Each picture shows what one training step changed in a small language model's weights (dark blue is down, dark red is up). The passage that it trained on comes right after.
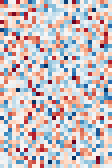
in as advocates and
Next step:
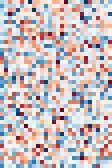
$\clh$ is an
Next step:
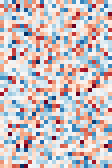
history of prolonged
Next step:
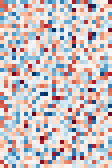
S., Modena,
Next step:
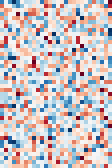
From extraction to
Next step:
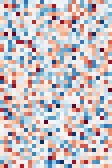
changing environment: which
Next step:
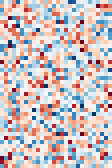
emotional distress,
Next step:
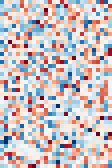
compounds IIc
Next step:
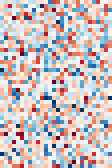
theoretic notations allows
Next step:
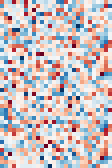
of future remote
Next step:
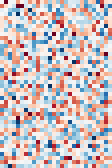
the environment. 3.81
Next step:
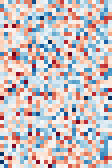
structures. These findings
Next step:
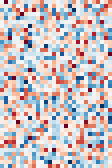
written approval from the
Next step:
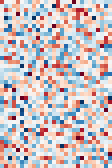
and the technological process
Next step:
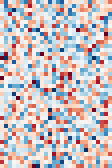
students' level of social
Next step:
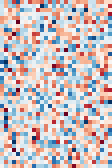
is extremely tough the
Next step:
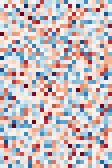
targeting the pool
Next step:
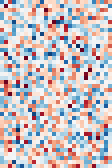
\endproof \par Based
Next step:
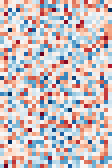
environmental factors contribute
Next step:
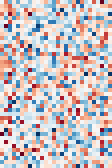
information from neurologists
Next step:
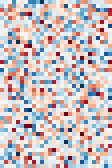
Lots of citations
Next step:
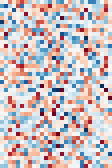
imply $a_{p
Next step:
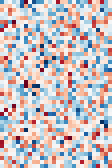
data management and has been
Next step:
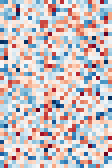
DF grades can contain
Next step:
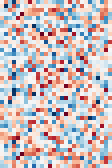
if $G$ has a
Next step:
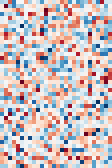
\end{equation} This
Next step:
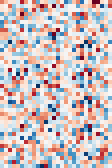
$\hat{\varphi}$) is
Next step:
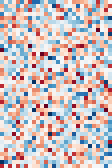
treatment, there was no
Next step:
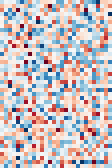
combined effect of
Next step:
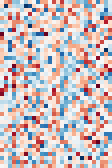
with the adaptive
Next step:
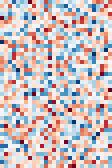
(which is an analog for
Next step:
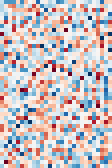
to changes 56
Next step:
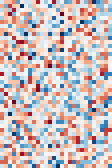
satisfy the following identities
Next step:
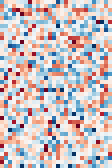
concerned with obtaining
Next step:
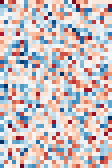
scale is one-dimensional and
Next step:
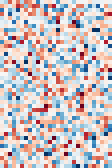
existing (residential
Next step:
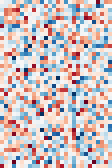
singular basic Fano
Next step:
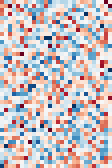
component stores all
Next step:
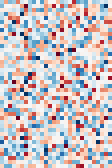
variables represent ILT functions.
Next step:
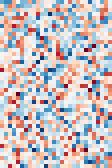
not correctly identified,
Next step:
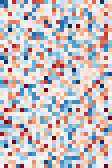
medium data transfer
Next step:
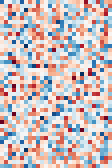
one of the major
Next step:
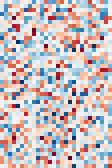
complex has been found to be
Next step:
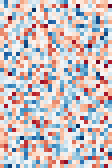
with other wireless
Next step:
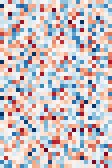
}$$ is the equality
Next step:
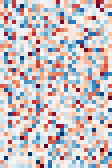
of potassium
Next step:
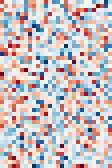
intervention, while they are
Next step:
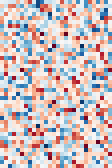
bound for the distribution of the
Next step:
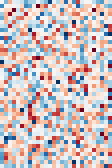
minimize the actuation
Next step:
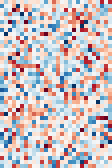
from the worst solution group is
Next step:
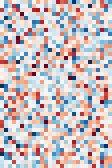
in water it increases by
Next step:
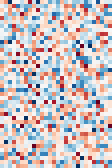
even and from the induction
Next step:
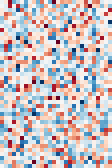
Thousands of
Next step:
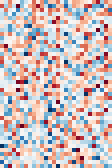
evaluation of the complexity of
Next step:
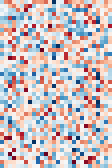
gyroid structures were
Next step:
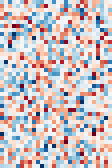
solution and $h$ is an
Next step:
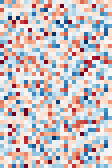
uncertainty compared
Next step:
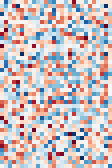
has no significant impact in the
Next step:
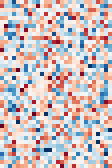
Therefore, before
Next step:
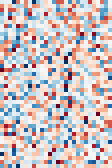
We shall work with the
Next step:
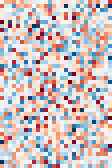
there exists a limiting parent
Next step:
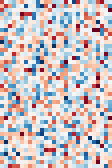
full levels) can
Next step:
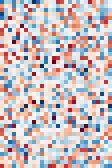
Transformation Source:
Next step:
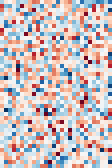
atorvastatin 10
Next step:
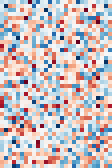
components. Our work
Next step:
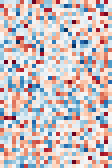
analysing the soliton
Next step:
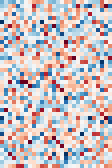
photon particle is
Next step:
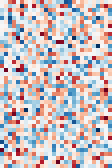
are iid equal in
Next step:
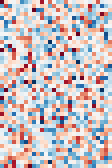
progress. [\ldots]
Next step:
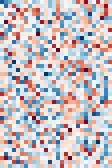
in both spectral and
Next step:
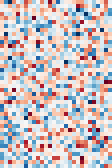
(normal weight), and 2
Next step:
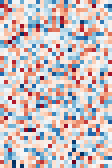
gendered body
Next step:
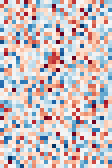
Active power limits
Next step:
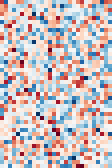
remainders for the
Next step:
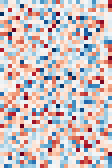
Motivated by this
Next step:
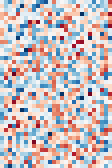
the accumulation of
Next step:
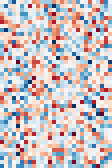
the architecture of
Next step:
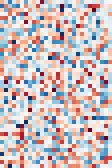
a systematic study
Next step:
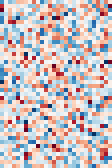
are two open subsets,
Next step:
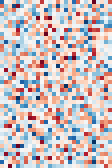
$\mathbf{\NGprop =
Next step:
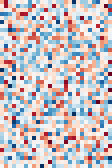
to real cases, b)
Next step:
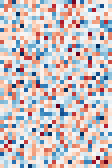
\end{eq}% and
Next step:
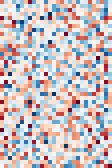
management techniques,
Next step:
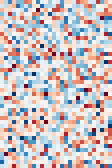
and other terms with higher
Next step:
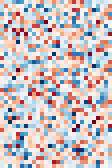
aspect of empathy
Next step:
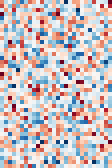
are extensive studies on the
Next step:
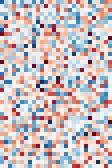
power costs for the
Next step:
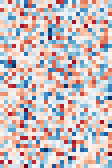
also recorded.
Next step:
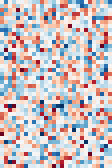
in the current work we
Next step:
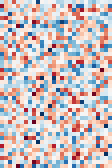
every partial derivative of
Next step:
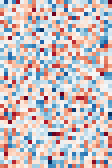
to save the environment and
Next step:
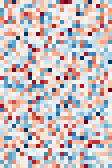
chattering of the
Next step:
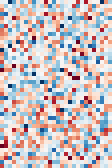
2022), but without
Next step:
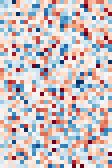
forms of displays
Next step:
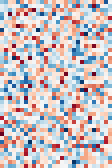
for 6.1 is very
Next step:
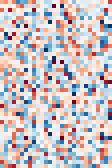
job. In view of
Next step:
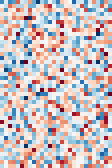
construction of a DT
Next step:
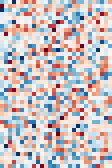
of martingale differences
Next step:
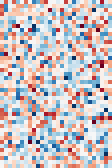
physical and mental
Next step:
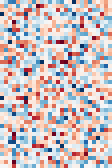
Conference on Networks
